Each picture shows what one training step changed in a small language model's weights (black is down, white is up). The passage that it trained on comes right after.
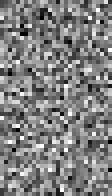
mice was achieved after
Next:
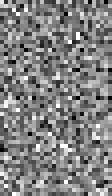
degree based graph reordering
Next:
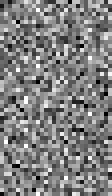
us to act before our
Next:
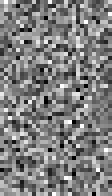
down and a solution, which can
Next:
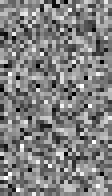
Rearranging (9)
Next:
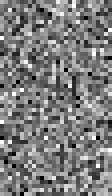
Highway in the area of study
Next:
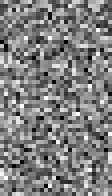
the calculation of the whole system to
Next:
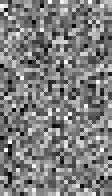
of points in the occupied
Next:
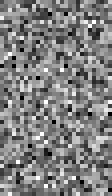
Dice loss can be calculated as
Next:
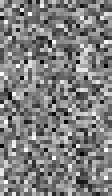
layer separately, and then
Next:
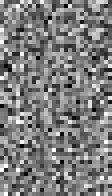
of the scalar field considered above,
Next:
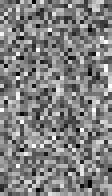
in an adversary game,
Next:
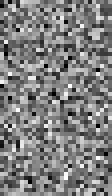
than that in Fig.~1(b),
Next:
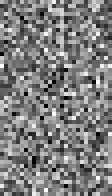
applied in the area of quantum
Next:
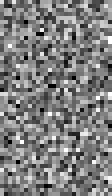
function of 0.5 meV
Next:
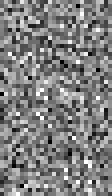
tip transformatör
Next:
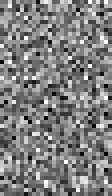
author names (with
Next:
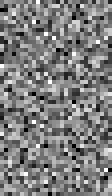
are ohmic conduction, due
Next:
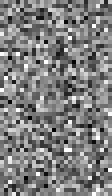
protocol using three qubit
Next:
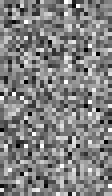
all imaginary? Does
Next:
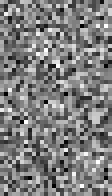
that of \cite{FKS}
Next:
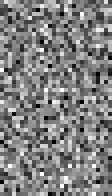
points we are looking for. This
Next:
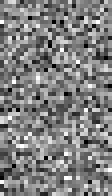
the pseudo-spectral
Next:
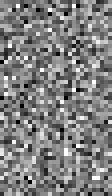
Abstract: *This research
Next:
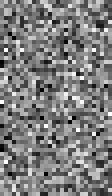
spontaneous curvature, we
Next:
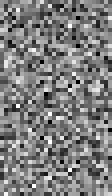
to be careful with
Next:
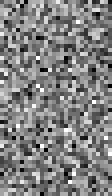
0.2cm Finally, the
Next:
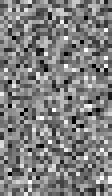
the aptitude of students and
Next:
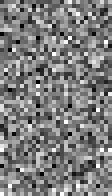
in the wake of traveling
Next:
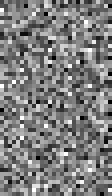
The intricacy of the low quantum
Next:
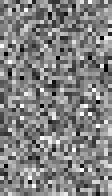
the Cu$_{II}$ order
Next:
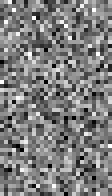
of Engineering P.O.
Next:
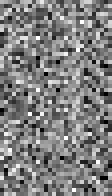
actual representation, whereas the
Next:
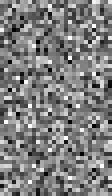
fixed by the bound state at
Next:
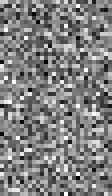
all these above-mentioned
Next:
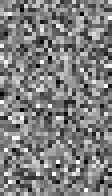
is suppressed with respect to
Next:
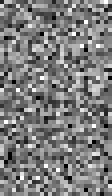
and (3) only show one characterized
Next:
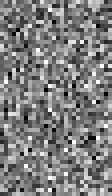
production in our country.
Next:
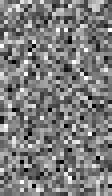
of patchy colloids,
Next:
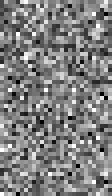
and documentary methods in this work.
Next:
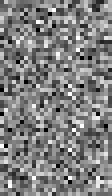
As a reference, MC data were
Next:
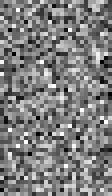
follow-up of 24 months
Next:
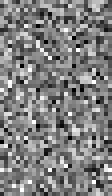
all include finite nuclear size
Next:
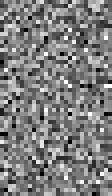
be successfully protected and
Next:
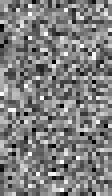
archives, and other information
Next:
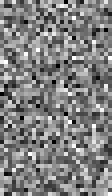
function, taking into account a
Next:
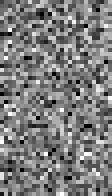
paper as a relevant step
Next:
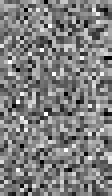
quantitatively studied the
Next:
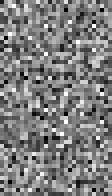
but more recently the first notable
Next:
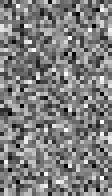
nighttime ASC images.
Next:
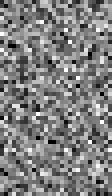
differences was set at 5%
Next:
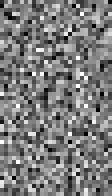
Index. Inflation has a
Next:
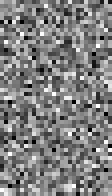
steel with corrosion.
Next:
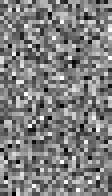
the local communities. Fewer
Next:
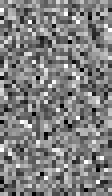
coating, outlines common process
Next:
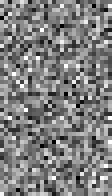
accommodates the slightly
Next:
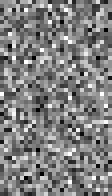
astrophysical flux,
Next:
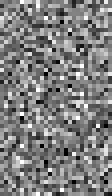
shall adopt the first method to
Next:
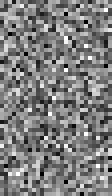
of motor imagery in
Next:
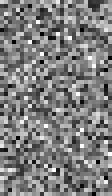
achieved and presents our
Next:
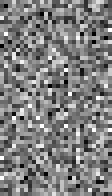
has a defined time slot to
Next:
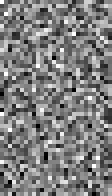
estimated a conservative systematic
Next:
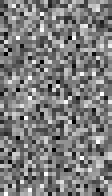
reducing equivalents. These
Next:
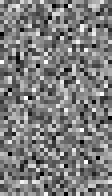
of chromium(VI)
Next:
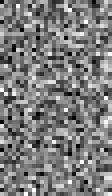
and data-driven framework
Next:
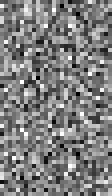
in (Kucherik et
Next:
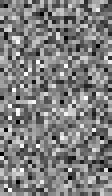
was imparted to the tested
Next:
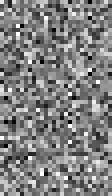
and settings. Implications
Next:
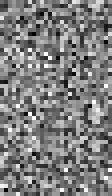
is easy to use and is
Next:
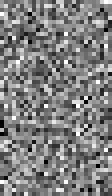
of marketing efforts by
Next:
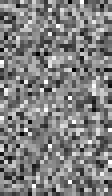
to evaluate expectation values of
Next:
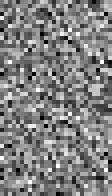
regions change as well as the
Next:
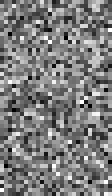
on experimental conditions are explained in
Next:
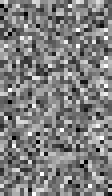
Thermal performance benefits of
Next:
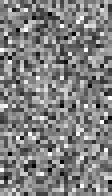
Percentage (%) Shell
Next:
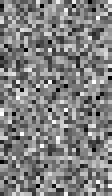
which the pressure maximum is
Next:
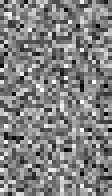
or higher than the hybridization
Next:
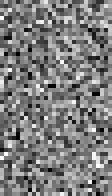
defects dimensions. All the
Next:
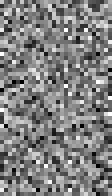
longitudinal relaxation time
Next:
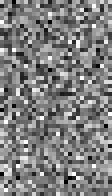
Experiments | 1 | 2 |
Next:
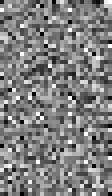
freshly prepared compound
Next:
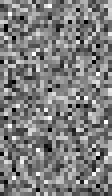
$\varphi_H = \pm
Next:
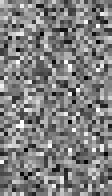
of underrecognized risk
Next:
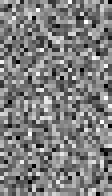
expansion of the utility of
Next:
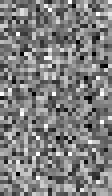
A.C. conductance vs
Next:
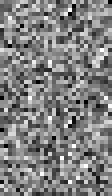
over recent years [1],
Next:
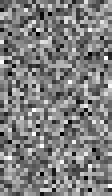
BA plus is strongly
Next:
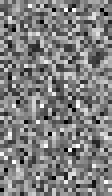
considerable π character.
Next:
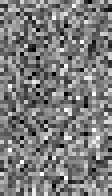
provide us the estimate of
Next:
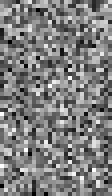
text, numerical observations,
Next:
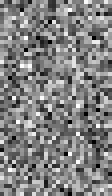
Romero K, Girbig
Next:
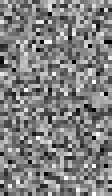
average. In this work, we apply
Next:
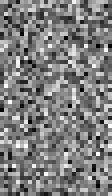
using $J_s(\omega)$
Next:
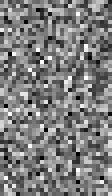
J., Schoefs, B.,
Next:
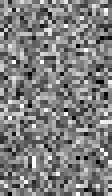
main thermodynamical features of
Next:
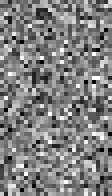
analysis in each of the pilot
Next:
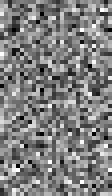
relatively early in control
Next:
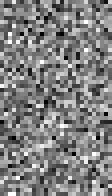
function derived from the process's
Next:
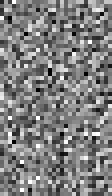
the total length of the pipe.
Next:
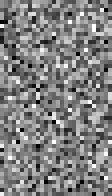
\right); V \geq 0
